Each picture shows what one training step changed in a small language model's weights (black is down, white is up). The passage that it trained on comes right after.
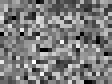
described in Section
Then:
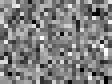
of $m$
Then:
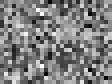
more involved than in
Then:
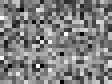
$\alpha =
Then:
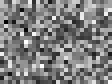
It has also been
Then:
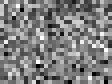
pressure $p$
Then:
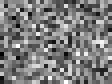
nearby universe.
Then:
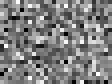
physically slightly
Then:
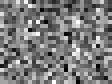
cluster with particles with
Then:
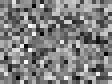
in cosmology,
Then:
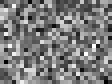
as it cools
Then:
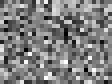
ASR tasks,
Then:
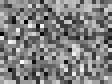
model is linear and
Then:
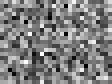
hydrodynamics is most
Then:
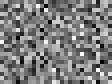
such parameters did not
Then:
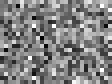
hand side of
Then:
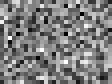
be present.
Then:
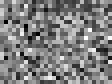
if any, the
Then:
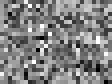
structure in their
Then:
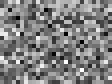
provide an external
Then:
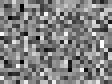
missing resonances being
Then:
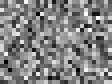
of Functionally
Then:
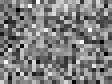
In the left panel
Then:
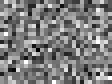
for early times is
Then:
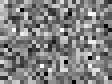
uniformly distributed between
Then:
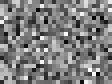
be regarded as
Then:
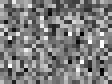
triple-dot charge
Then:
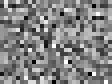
K in dielectric
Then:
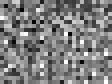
$\kappa$ is
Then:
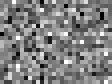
(4) compare
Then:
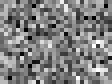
on the moduli
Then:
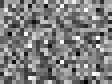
a radioactive
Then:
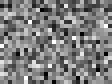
sight using comparison
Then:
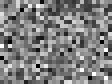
form $y =
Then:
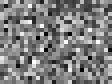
distance may determine the
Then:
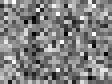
H, \Delta
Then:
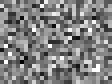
and stellar iron
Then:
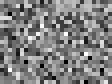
II, the
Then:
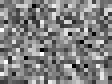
we have a strong
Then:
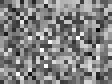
the perturbed potential
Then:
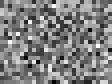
new interaction.
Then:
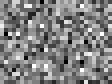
objects. It seems
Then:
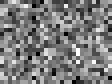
is one of the
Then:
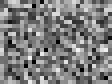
are needed in
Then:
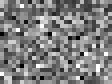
given by $\lambda
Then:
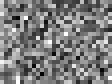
perform an efficient
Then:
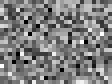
light spectra, a
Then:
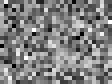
energy eigenfunctions
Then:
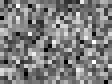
Physica B \&
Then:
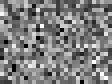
indicates the total number
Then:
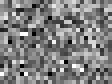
allocation is
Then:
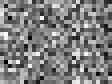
input state.
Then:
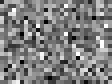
behaviour at 65
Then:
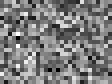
from \bea
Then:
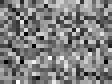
the vectors on the
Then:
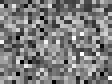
such as sensing
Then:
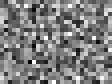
would require a
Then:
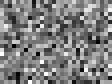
system during inference
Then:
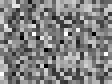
of Human
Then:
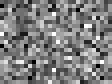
Modified Spin
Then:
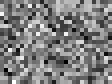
systems? In the
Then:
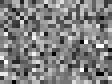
the reference radius
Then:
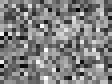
line. The
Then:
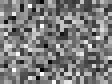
assumption about existence of
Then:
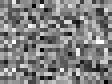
in order to investigate
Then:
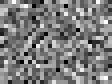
is a questionable
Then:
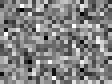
This channel for energy
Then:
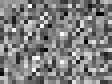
method to return
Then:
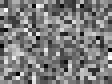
that attributes the
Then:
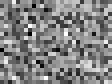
in TBL cases
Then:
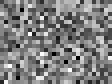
creating a
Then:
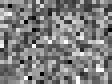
first to third
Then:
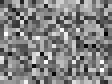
the level of
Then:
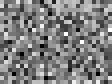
spacetime allows negative
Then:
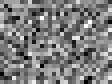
unique continuous contour in
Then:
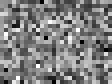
at an energy of
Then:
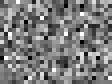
bulk. It also
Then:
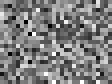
permit such a
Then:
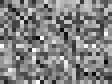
the system).
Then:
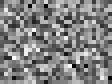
a fast decay of
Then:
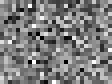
Given a suitable detection
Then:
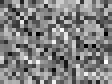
the solution of the
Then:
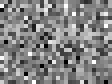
GW phase
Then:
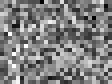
at the fixed target
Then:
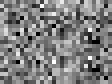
and the parameters of
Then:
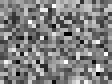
Newton constant
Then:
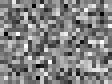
in their work.
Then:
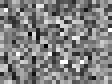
that randomization is
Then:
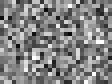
to have access to
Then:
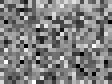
The total number of
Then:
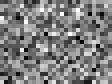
some unphysical interpretation
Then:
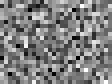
eprint =
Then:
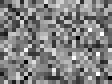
the bulk density,
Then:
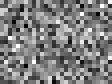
how transitions are
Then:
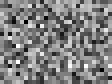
model. We demonstrate
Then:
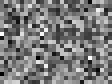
rates and kinetic
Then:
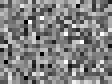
third panel indicates
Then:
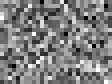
transform in the same
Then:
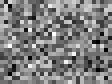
also due to the
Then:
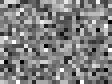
hamiltonian. Equation
